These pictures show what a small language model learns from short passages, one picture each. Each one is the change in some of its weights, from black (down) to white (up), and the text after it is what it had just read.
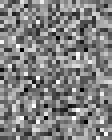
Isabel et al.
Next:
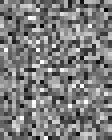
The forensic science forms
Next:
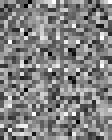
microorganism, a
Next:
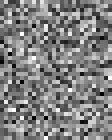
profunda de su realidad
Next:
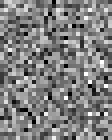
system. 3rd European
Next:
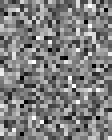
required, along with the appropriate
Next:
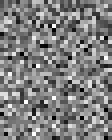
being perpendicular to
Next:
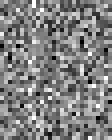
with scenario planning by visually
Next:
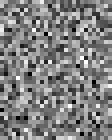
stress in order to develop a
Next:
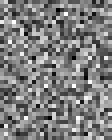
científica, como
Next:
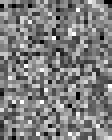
com total exatidão
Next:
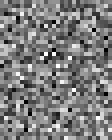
is present when the selection of
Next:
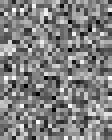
jobs. That is
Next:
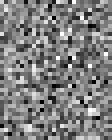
and Accumulation System
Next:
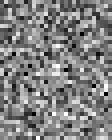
this be considered a distinct
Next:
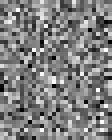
ta'minlashga ham
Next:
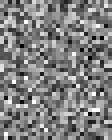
markets in backward
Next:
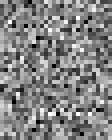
zamonaviy o'zbek
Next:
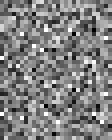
are not as robust as that
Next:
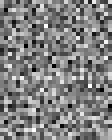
of Sci. Aug
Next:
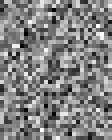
fragmentation, characteristics that
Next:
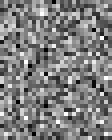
apply any optimization strategies in order
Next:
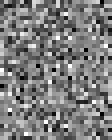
the ionic radius and hence
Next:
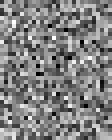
This work was supported by
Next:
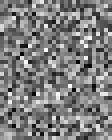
are uncorrelated whereas the
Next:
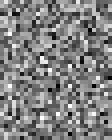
All modes appearing in
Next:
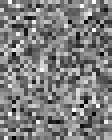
los siguientes
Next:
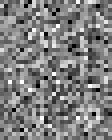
and ensures alignment between
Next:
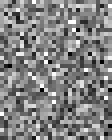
%. Натомість
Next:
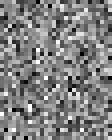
shaxs o‘z fikrini
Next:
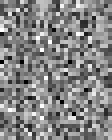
xususiyatlariga ega
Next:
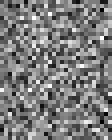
impermeable outer
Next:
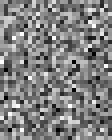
up but science alone cannot
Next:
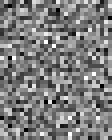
the spectral balance for the frequency
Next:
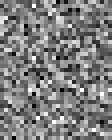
sred' no -
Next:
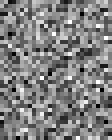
not train students on basic
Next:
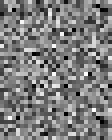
(Trabajo de
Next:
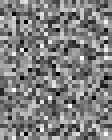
интеграция қилиш
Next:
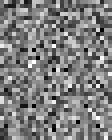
the state against real and potential
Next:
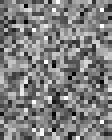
aerosol by mass
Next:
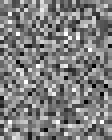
switching cycles. B.
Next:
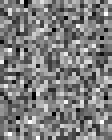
Toshkent davlat transport
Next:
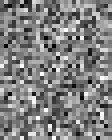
the literature, these factors can
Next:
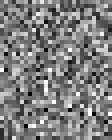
that must be obeyed
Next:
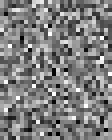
of the main outburst
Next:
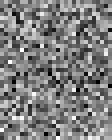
на занятиях
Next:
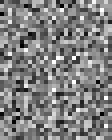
LO $\Gamma$
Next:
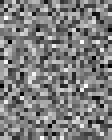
\xi \\ \nonumber
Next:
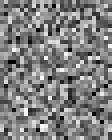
to their own bodies.
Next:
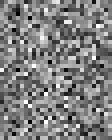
base sociale dei
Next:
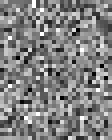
with $K$. She
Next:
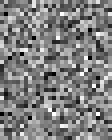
to find basic training materials and
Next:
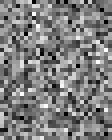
Selection and modification of
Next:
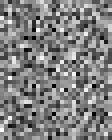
VA YASHIRIN
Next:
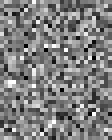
pressure (u_a)
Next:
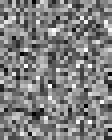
texnologik ishlanmalar
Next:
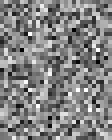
openness, personality,
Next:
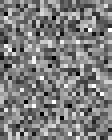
theory for (11), while
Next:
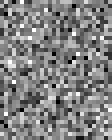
Findings showed no significant
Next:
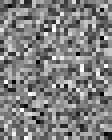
the European Union 2023).
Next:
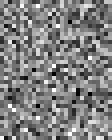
signos específicamente
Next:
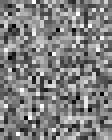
positive over a substantial
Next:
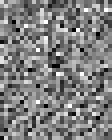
In particular, reheating
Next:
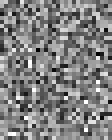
psychological variables potentially
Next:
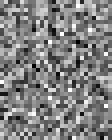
sifat va samaradorligini
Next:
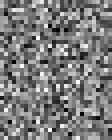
of recent studies of the
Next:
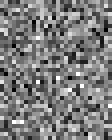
contribution of the Mpondi
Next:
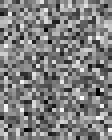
\ee In terms of the
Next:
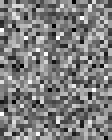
overview // Amer.
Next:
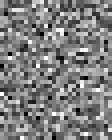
of considering the GS,
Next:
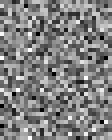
Fruit Bunch
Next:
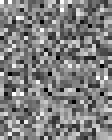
form of published books:
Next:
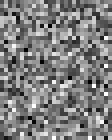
gives you the opportunity to
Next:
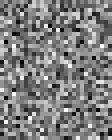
monitoring of patient's vital
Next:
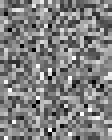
of reference images in their
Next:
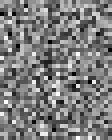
Integrating disaster risk
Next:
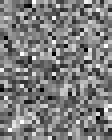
- that specifies the
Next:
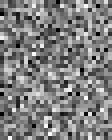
shows training set weights for
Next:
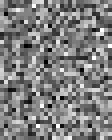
of the study with one and
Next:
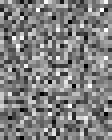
member of IEEE,
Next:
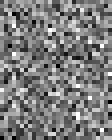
أجريت في
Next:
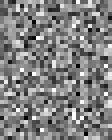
discussed. We think it
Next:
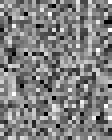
where we invoked formula
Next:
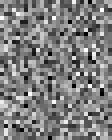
coefficient ξ , which
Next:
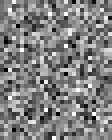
group delay is different both
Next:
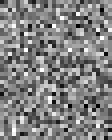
relief amplitude,
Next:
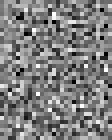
- Madrid
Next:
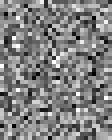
*Handbook of
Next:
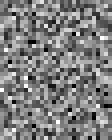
are often dominated by statistical
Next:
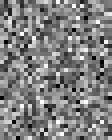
bahr qo'shib,
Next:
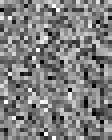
boundary, the border zone
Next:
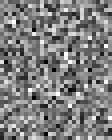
sector where promotion and
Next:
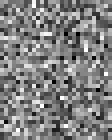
with a molecular cloud}
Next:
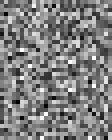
to determine the impact forces resulting
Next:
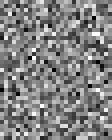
protected, and a
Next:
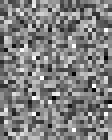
at a level ten times higher
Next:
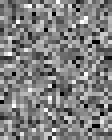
$\psi_{B}$ should
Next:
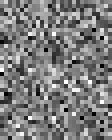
yang tampaknya
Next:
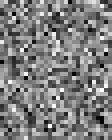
acessibilidade para
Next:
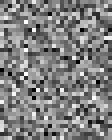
\left ( xg
